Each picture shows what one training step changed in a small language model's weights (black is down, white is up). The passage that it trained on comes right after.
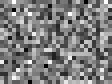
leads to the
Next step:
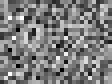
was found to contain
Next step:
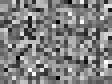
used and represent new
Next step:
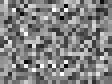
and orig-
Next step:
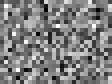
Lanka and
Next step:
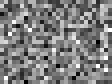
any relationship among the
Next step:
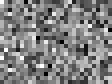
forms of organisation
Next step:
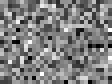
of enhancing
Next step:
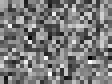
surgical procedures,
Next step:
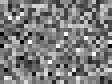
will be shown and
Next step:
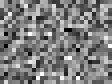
and the environment.
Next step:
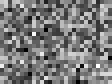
professional competencies
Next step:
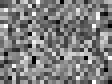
(due to
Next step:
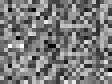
work was to use
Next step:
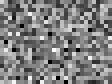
designed properties for the
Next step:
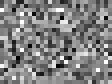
TSB and
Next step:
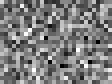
groups (30 in
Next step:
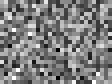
is the widely
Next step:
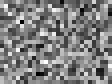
of fairly
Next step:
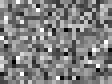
Therefore, this method
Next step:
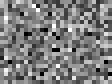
This paper describes
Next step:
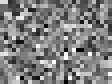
made up of a
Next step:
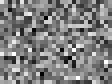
essential feature for
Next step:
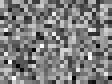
techniques. The efficiency
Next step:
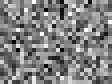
the ZnO
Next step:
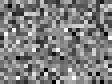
32 year old
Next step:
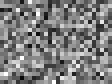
Humanities Open
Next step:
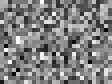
interventions that balance
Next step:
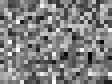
of convergence
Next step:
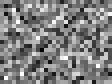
where it was also
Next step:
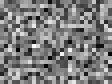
in the face
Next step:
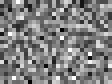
other hand increase the
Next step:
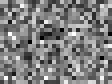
to higher health education
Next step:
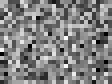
and biological characteristics
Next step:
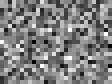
roots, water
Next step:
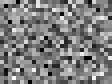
me to fill the
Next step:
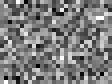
and stellar
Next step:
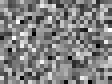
of proper mechanisms to
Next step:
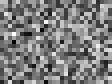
dynamic lung
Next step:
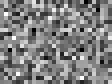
make to transforming
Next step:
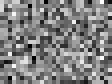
rise to an
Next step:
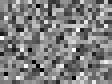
HESS optimal
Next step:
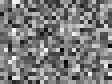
four high school students
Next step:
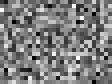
SELA for
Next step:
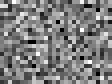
previously developed software
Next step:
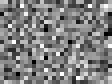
access experience: new
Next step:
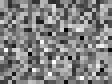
with local health
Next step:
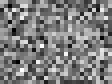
to credit.
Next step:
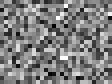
it was then that
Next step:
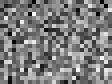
1b), three
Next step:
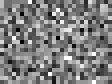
All results passed
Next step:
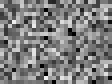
the government in
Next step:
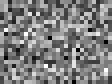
analysis, content
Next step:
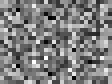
question is the
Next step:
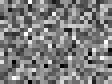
experiments, the
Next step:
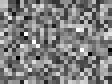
consists of a series
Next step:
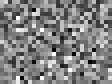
shots of the
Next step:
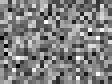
implies that
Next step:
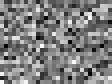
an identity. It
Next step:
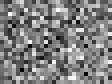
a general level evaluation
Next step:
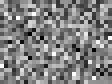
also reported chronic
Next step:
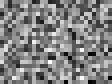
with the business goals
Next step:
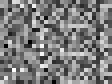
teaching visible?
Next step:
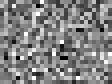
et al.,
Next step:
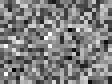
on), with a
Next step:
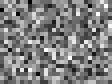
broadband communication
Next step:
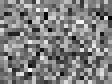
driven by water
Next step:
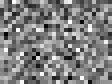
water consumption across different
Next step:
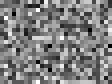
Every θ
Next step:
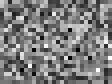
surface cracks
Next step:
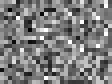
international accountability systems
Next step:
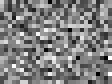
minimal configuration
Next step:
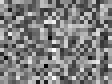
potential changes in
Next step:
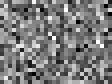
doubly reduced
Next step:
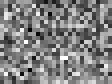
What Are They
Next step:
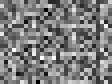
the mathematical
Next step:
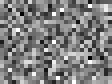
future results and activities
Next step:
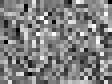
paste and
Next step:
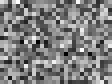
small while all states
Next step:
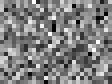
dealing with
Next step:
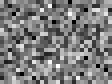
extracted from public
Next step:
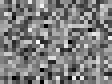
cost parameter.
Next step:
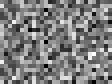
the principles of
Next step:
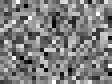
absolute reduction
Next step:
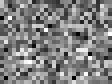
using a hybrid
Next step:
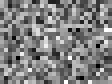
with a chain
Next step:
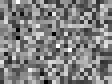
Table 2 provides a
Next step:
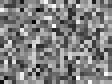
and S.
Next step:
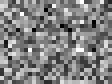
coal for
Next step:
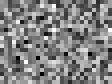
of learning and
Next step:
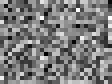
good effects. A
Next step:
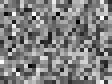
current crisis
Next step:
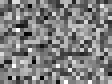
respect to initial weight
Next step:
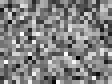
to encourage
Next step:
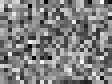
rise in the
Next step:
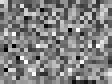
exposure and
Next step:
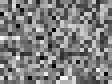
no TIR
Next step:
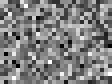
and reduces the
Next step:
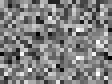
with a pH
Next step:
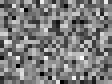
colour in
